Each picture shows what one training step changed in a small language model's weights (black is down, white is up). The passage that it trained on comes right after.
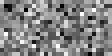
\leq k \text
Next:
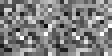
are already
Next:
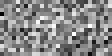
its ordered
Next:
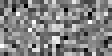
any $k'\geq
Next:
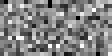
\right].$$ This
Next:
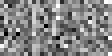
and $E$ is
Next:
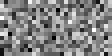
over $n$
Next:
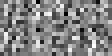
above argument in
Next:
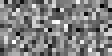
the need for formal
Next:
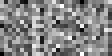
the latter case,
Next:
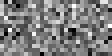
and refer the
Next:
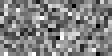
only for some special
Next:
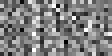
the concept of
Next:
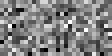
{\em representation of
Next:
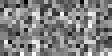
we first generate a
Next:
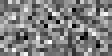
Cross sectional
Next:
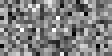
To verify
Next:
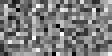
multisingularity of
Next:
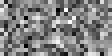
to be the free
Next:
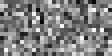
trying to
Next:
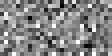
and only if its
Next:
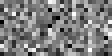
PHI and local
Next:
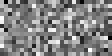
in $t$, hence
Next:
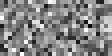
$\Psi (\tri
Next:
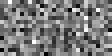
introduce an example of
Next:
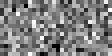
any graph with no
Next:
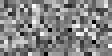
is independent of
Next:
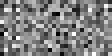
polynomial). However,
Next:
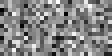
analysis in that
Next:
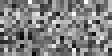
two generators
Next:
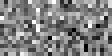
$u$ and
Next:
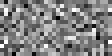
discovered the
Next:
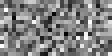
a fixed polynomial degree
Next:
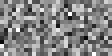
which are not triad
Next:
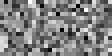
fill a bounded
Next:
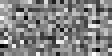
the following commutative
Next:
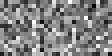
the last equation as
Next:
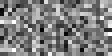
to the space of
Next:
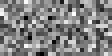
an isomorphism of model
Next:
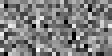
k$ splits
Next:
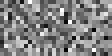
open cover of
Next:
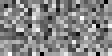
has been realized and
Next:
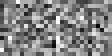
basis} We denote by
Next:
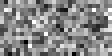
$(f \circ
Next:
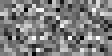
+\cdots +
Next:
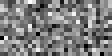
the new system
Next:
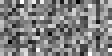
the implicit function
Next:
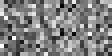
and the universal
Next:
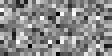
only those with zero
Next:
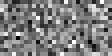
showing that every
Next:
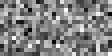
induction assumption,
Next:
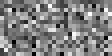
Assume $d$
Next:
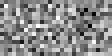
its natural action on
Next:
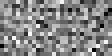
rank one approximation
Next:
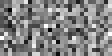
these vertices ``edge
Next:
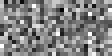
the splitting.
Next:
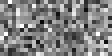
expressing them
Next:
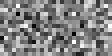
follow again
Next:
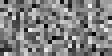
access. This
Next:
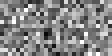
since by definition the curve
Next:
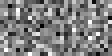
expected value
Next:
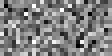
\exp t(\langle
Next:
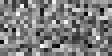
each small interval.
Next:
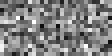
reduced to problem
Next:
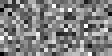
of course then
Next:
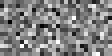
rely on the
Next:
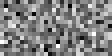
O(\epsilon)$ as
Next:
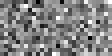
$A$ must
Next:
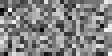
to be in the same
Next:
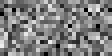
As indicated
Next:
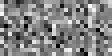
is the deformation
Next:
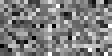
are trees
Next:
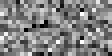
\lambda \right)
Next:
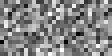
ordered subsets
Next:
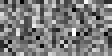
the main result of
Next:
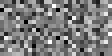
of Lemma 2.9
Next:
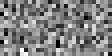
However, under some
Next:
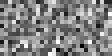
applications to the
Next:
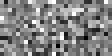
$m \ne
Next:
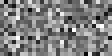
filtration and
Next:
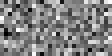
in $X$, and
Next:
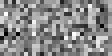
and is closed with respect
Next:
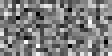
the Catalan
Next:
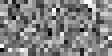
A further line of
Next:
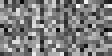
the difference of
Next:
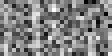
complexes is a
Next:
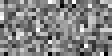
and $\rho$
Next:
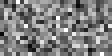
h}$. To show
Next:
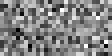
depend on $u$
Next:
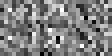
book. I
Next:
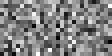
binomials in
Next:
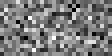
Euler equation,
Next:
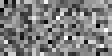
norm. We define
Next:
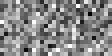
with respect of the complex
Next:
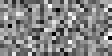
that our control
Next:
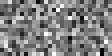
on our strong
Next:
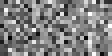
vertex is connected to
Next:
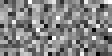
$\alpha$ is
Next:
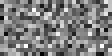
graph for split,
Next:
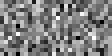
{\mathcal R}$ is
